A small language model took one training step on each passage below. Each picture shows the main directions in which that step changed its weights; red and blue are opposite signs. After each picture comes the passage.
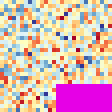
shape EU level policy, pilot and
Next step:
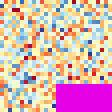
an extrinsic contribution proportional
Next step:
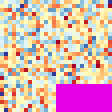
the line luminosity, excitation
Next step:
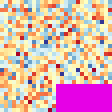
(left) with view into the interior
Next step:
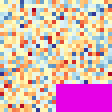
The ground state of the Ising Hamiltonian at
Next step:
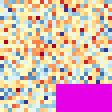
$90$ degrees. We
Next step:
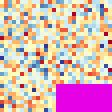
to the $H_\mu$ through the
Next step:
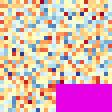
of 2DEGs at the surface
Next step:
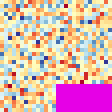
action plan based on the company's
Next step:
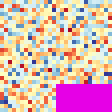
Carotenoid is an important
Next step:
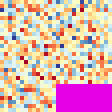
from bus snooping
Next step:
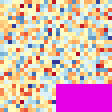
range of $\mathcal{L}$.
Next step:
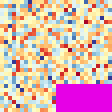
visualised below (Figure 5). The
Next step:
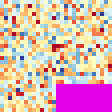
Medical College &
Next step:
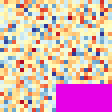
confidence, while consumers retain complete
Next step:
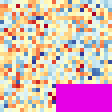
Eq.(1) exhibits a new
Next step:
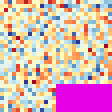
perceptions of a bank's
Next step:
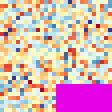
of significance. Thus, the results of
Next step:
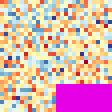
and one low fidelity using case
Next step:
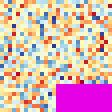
5.00% are trainings in the
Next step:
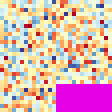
seen for the PSB and
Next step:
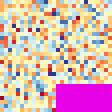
strategy of long put, bear call
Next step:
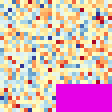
partially destroying or
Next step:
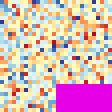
be noted that double beta decay
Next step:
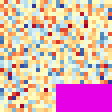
were not used for data analysis, interpretation
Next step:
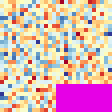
under a [Creative Commons
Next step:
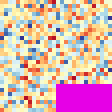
courbure constante sur la section
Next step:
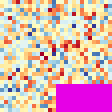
a reality and is one of the
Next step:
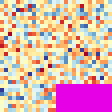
present by construction in the distribution of the
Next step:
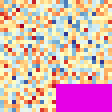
TYPE 2 Where a single
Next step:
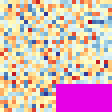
mesons off nuclei,''
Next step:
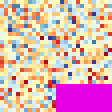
communication (presented separately for
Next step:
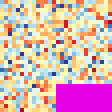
Source: Bank Negara
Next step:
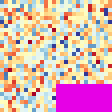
and A is the modulation period.
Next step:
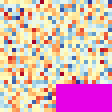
Hence, each time a click is
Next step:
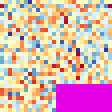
visual rhetoric characteristics of
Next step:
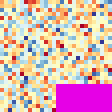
with 'terms'? ",
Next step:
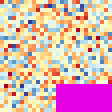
condensation and evaporation,
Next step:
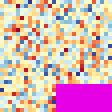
facade composed of European larch
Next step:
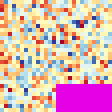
notably used for securing IT
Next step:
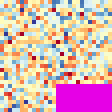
the needs of their clients, that
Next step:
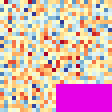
displaying in Fig 6(b)
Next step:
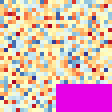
and clay surfaces is present in
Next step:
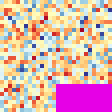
are comparable. Other values rely
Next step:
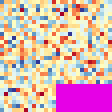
Fig. 1: Geometric
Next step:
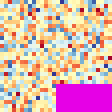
with a Young's modulus
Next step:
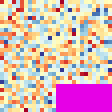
81 INDIANA L.
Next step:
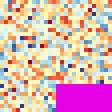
4. METADATA
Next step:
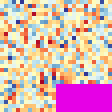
Xuecheng, D. A
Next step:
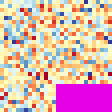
in the face-to-face mode
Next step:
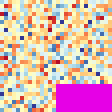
R}^{3p}).$ We associate
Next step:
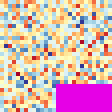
relative to their controls out to at least
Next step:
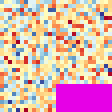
the widths of a certain peak in the
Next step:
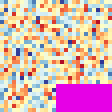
planarizing polymer, allowing for the
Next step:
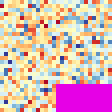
setting as well as manually obtained methods to
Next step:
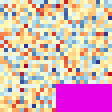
significantly affects particularly vulnerable groups
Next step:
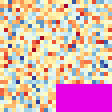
custom spreadsheet
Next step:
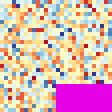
determinants have been highlighted.
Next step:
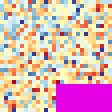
applicable to low temperature thermal phase
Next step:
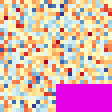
Convention on International
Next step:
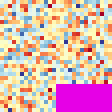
temperatures. The adsorption capacity
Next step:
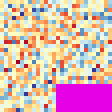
change, biodiversity loss and
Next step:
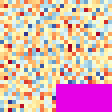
of ground water quality at different sites
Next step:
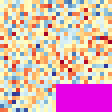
to estimate the stone-free rates
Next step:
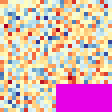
and $p$-polarized
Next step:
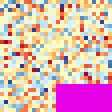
district. But due to
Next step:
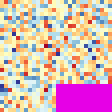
to zero at time $t = 0$.
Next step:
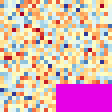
behavior, such aggregation can produce
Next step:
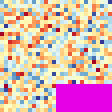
and management of natural resources in urban
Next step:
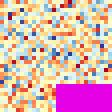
for study. According to Pagano
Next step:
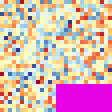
refer to the nature of policy and the
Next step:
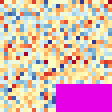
and business partners. This includes smart
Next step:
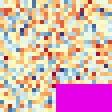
are not occupied so far. The
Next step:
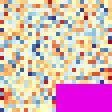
R$, herewith: $D_x
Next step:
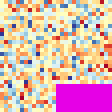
inflation. To prove unitarity
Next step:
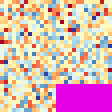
the stone diameter.
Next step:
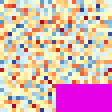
ESA. In the framework of the activities
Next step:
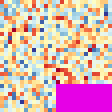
are cognitively dissonant
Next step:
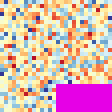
local production and by comparing this trend
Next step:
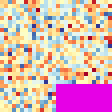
with lower mass ratios and smaller stellar
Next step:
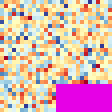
definition of phases entering the order parameter
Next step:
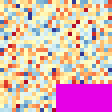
declare that they have no known
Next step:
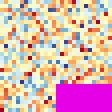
the landscape of product circularity
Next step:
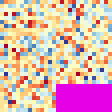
interval (for both systems) while
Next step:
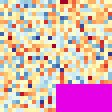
bulk nonradiative
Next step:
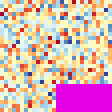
possible procedure in a Card2OSA
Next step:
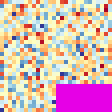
variation in the PFM signal amplitude in
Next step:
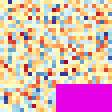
1 in the main text. }
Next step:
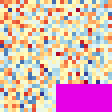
the European Parliament,
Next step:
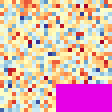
market can make it difficult for health professionals
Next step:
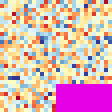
symmetry in the model, we simply
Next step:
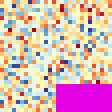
example, both support that latent characteristics
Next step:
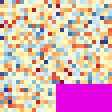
This dependence is more difficult to control within
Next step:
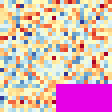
children and newborns [6].
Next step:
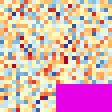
the test decision typically depends on the representation of
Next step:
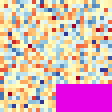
detected line being a specific CO transition, we
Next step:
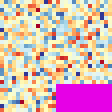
has more billionaires than any
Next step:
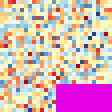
\subsection{Superparticle in
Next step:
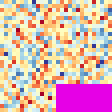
informal economic activities are reduced,
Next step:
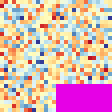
combinations, CuS
